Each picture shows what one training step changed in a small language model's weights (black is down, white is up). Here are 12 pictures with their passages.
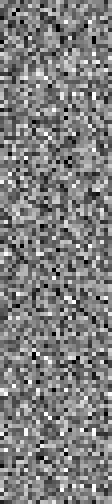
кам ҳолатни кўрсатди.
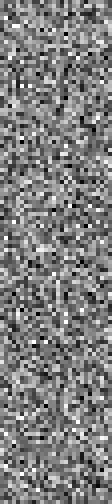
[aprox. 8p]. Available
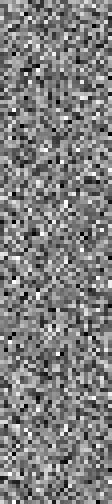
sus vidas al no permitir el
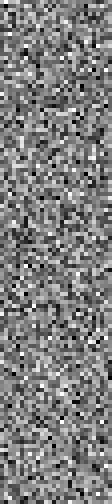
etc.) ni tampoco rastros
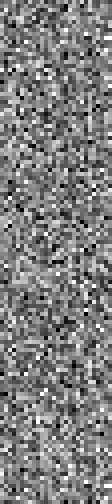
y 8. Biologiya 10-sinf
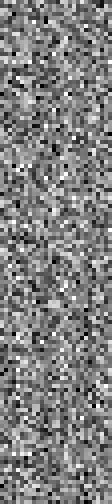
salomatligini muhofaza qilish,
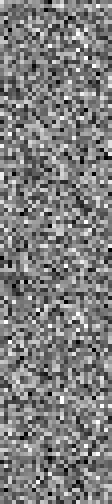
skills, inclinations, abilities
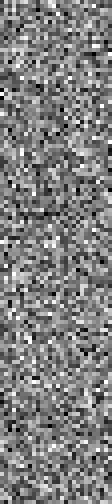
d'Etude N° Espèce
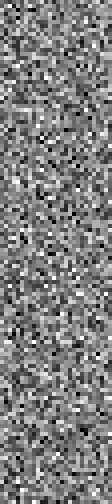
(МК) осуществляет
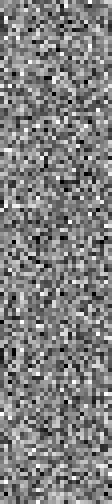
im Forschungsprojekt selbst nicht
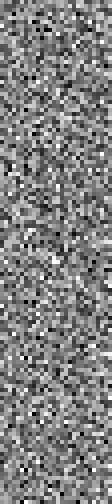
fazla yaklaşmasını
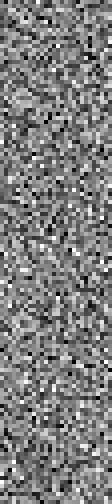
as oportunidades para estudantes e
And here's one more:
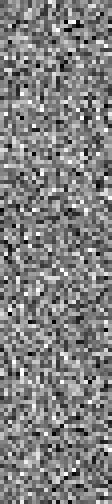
recebeu cicloergômetro de
